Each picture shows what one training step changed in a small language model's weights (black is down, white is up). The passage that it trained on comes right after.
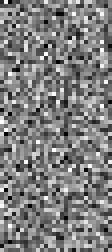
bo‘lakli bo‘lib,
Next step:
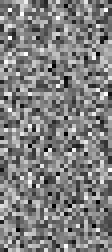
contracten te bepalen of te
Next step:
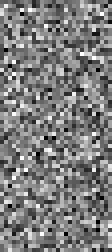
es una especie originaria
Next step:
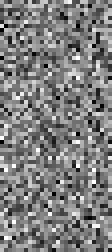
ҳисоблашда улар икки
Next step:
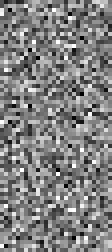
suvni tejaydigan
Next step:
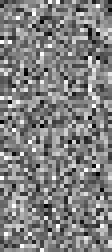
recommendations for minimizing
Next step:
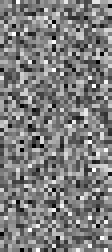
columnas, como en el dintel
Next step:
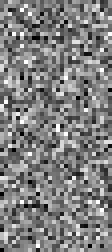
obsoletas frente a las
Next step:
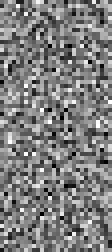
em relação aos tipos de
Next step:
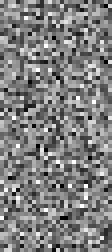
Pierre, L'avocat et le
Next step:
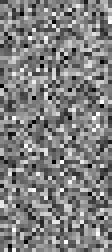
1 forfait essentiel qui
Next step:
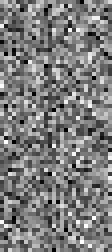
сайта; - владеет
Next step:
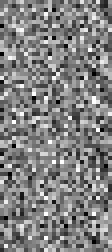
W, GONZÁLEZ G
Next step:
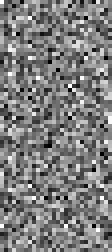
values; traditions; identity;
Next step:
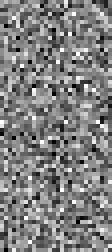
ko'rinish; -nafaqat
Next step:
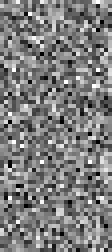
modelación de los elementos que definen el
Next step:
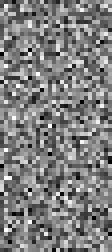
Ukraine amid the armed
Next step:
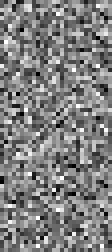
ko'tarilib, hissiy
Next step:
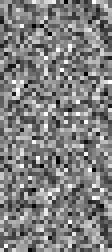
личностным образовательным
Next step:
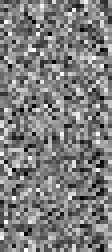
& Тошназаров, Ш.
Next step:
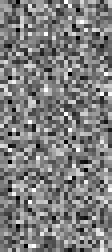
borasida Umar ibn
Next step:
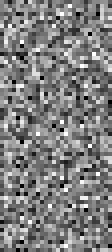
de frete levou a que a
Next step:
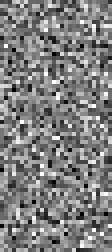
while against S.
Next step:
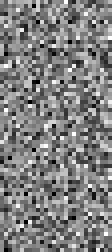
history of the development of
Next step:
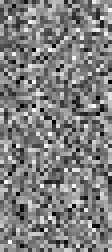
хатолар. Уларга тил
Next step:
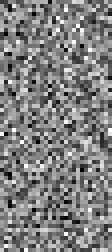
saja, manusia menjadi
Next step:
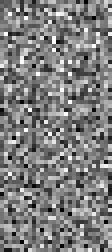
del aislamiento en celda de
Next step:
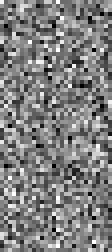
Научно обоснованно
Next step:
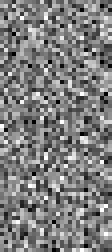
nazywa się stresem.
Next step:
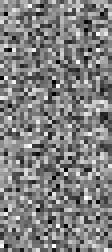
– Toshkent: Universitet,
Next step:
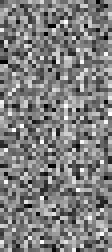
Uzbekistan”, “Our pride”,
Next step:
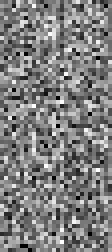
mestrados profissionais e 14
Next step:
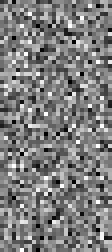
de rol van datasteward en
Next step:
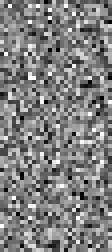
Р.О., Якшибаев
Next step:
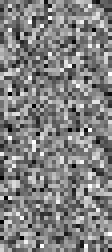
на популяризацію
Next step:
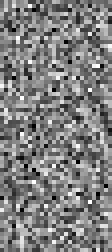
de la Asociación Médica
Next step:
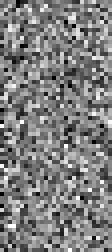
a qualidade, aumentar a
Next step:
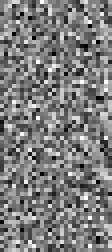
adultos mayores. Se
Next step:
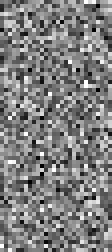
procedures are mentioned in the
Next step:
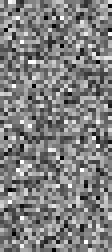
del mar hasta las altitudes
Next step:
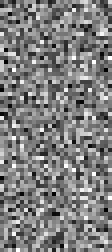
boshlangan gap, o`g`li
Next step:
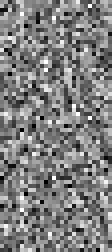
de Educación de Florida
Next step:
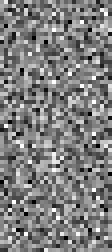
resumen Los videojuegos
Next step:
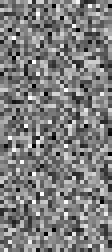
riesgos naturales sobre la
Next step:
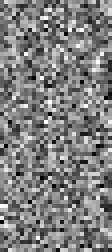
dottore in Scienze della
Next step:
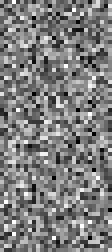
Це свідчить про
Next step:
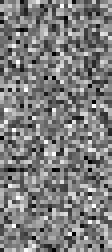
setelah membaca puisi.
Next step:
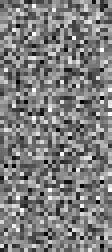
regulamenta a tributação,
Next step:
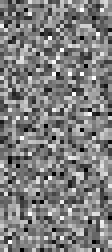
inclusiva. La visión de la
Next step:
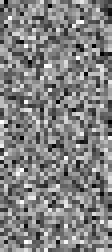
порушення термінів
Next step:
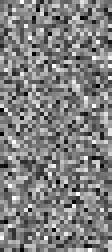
для сучасних досліджень
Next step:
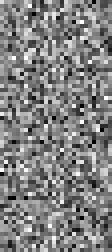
GASF/GADF et
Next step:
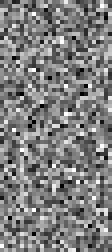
mL larutan dithizon
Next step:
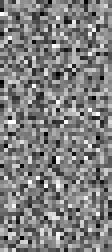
und anschließend eine
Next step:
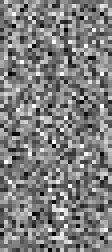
okullaşma yılını
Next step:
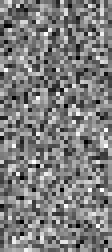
soya, sezgirlik,
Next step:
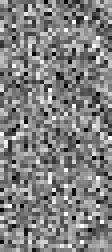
Кельвина для единичной
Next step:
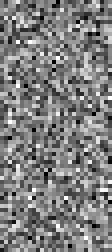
impresiones a punzón y de
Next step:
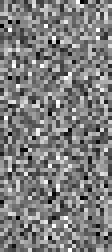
získaných metódou
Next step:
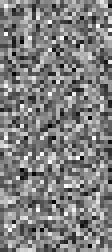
de la escuela a María.
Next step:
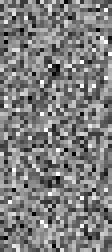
also analyzed. The
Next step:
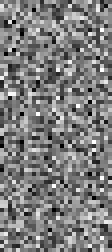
os artigos e publique o seu
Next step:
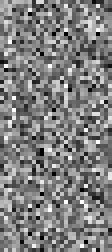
of the features of experiencing
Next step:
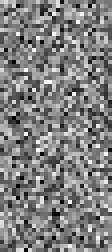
apenado; ao contrário, o
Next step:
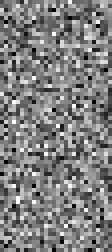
capitalização. Figura 3:
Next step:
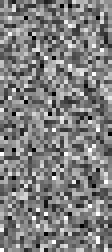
membres du Collegium
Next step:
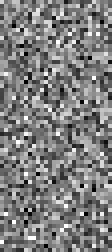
já atraíam visitantes por
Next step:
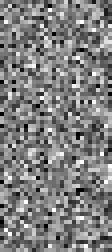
регулює експортну
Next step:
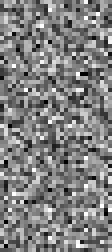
ma‘lum bir tushunchani
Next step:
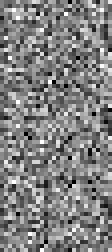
личному досмотру.
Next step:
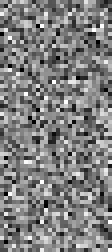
miglior compromesso tra
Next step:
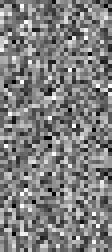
Yasmani Rodríguez
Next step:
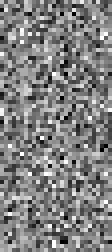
do MHTX Fonte:
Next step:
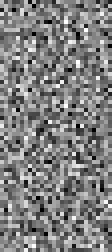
In L. C. Solmon &
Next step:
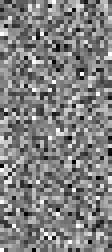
және ақпарат
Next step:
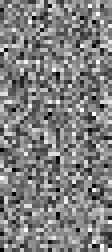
наш взгляд, оно
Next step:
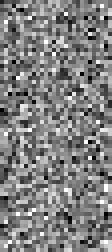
yaǵnıy atqarıw
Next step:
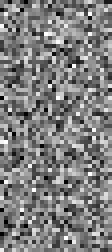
ou por meio de material
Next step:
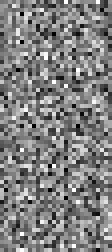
UNCTAD. Review
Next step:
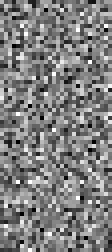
de Fourier para 20 armónicos que
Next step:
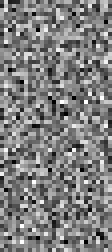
om een dergelijke
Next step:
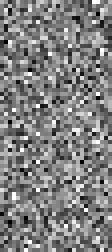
организации договоров на
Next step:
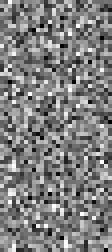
va bolalarning kompleks
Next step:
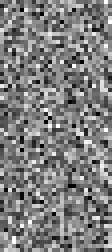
como derecho individual, como en el
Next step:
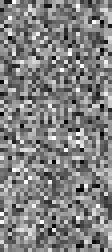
доказової бази у
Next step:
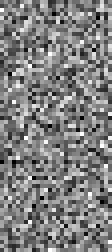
madaniy qadriyatlar va
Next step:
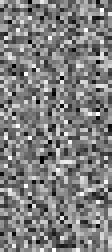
of the genus *Corylus*
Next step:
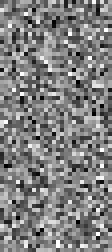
diversos fatores técnicos
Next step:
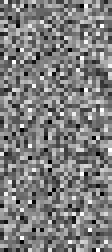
numeroase și de a realiza
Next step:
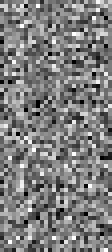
Kadınların Ev Emeğine
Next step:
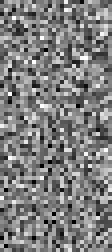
Universitaria, 2016, pp.
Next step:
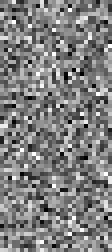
Bilan diplomatique 2022.
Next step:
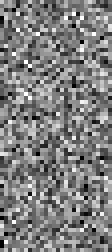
tarkibiy qismidir. Bu
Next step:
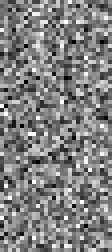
5. O‘ktam qizi
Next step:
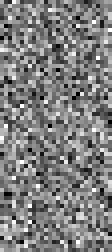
данных политики и для
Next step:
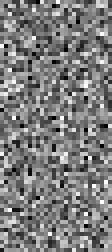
o'g'uz lahjasida u
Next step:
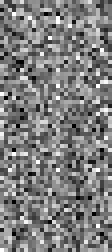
механическим разрушением
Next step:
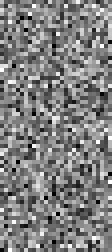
luar. Namun begitu,
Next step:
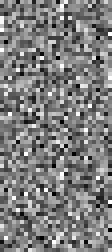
de los conocimientos teóricos,
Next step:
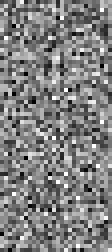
u noqulay fonda rivojlanib rak
